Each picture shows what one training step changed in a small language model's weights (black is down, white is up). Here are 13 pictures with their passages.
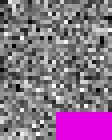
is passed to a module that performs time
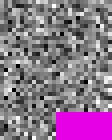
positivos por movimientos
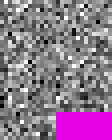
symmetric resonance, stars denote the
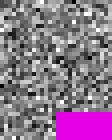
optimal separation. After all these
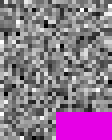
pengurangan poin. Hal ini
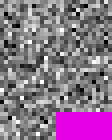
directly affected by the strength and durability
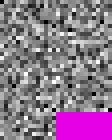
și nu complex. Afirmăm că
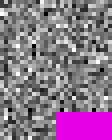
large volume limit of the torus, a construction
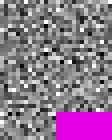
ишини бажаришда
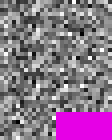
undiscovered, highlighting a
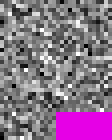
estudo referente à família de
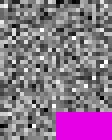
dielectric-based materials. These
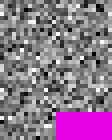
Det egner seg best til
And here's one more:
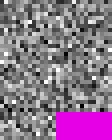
depth of superheated medium. The
